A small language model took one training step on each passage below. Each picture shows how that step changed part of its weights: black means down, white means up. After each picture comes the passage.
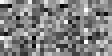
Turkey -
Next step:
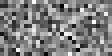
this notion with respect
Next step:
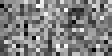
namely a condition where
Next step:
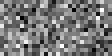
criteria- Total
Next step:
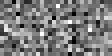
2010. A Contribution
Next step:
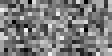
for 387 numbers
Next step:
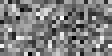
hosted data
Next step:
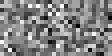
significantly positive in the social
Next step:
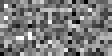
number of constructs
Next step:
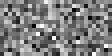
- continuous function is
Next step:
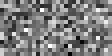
performance. Based on
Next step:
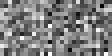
political science and cultural studies
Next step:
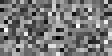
pathways for adult
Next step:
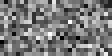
in IBER
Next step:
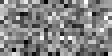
Therefore, the values in
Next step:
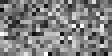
responsibility of the
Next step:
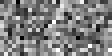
conducted in strict
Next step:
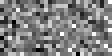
demonstrated the most potent
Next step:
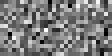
to the specific surface
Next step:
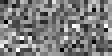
water bodies and
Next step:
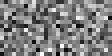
all converge on
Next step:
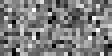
Preloading was
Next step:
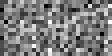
purchase intention
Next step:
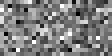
content, the products not
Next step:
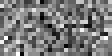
with ligation of blood
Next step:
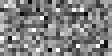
among staff [15],
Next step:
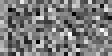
self. The attention associated
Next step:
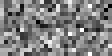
without joints is
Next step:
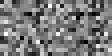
Productivity variation with
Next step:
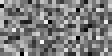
loss of P16
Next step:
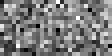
extent are urban
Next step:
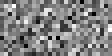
price increases categorized
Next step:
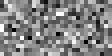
Invasive species
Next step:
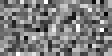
the safety measures issued
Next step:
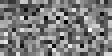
long-term. It
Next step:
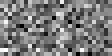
Difference in the level
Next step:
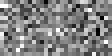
rates, it can be
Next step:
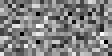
obvious, but
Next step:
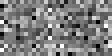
Case Report
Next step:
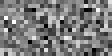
respective variants)
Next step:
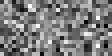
*Measure I
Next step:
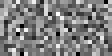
with males more likely
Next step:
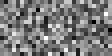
and reuse of
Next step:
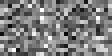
indicator. Based
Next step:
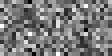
fractions. The
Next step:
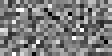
a_j$ for
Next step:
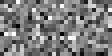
only the service cost,
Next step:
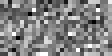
computer literacy)
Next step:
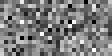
at 4°C
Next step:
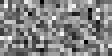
Kogi). All
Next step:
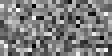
with fellow
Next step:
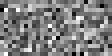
in concrete production
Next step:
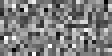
to Southeast
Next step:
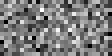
activities of all new compounds
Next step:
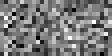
that the representation of
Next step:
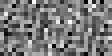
various fields ranging from
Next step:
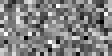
resection can be less
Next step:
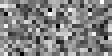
might help in increasing the
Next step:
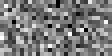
author. The cardinal
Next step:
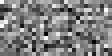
continuum sense.
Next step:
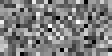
ether for 2 h
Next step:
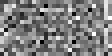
society's current dynamics are
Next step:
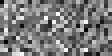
of pictures where
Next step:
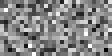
and their alloy showed
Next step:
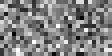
behaviour was observed in
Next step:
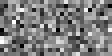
In the methodological
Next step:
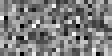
received 26 December
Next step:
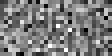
chemical composition of
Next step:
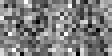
is not representative of
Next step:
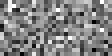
Even though the
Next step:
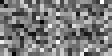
Department of
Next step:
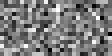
the measured parameters such as
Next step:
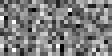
Figure 26.
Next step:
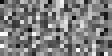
new risk factor for
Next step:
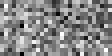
increasing number of those
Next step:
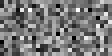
This article presents new
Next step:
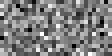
and total protein was
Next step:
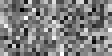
department in a
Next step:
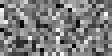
Areas for
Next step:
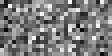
opaque computational
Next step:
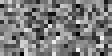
to ask whether these questions
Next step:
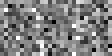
maintain, as well as
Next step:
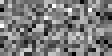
transmission using jumbo
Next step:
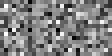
\int \sin
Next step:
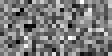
size for the digital
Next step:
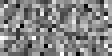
available, although in
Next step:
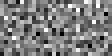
as the fiber
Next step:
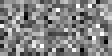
still a significant gap
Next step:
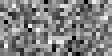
Different kinds
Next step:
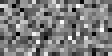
observed at the University of
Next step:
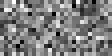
were prepared and their structural
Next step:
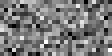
example of appropriation
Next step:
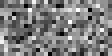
a situation the classical
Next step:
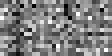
following figure. Figure
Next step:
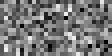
target of the project which
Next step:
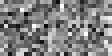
strains exhibit different
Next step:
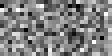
when tackling the
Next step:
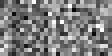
concerning the distribution
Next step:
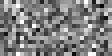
improve students' competency
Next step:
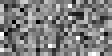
delivering essential information.
